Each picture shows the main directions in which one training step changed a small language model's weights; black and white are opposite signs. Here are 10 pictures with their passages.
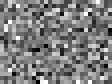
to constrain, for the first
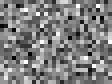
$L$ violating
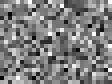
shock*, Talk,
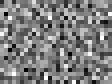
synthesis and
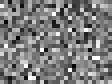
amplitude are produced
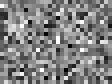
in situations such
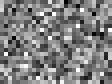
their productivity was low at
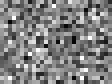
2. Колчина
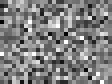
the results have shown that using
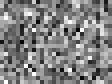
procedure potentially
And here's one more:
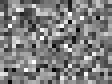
\end{table} The
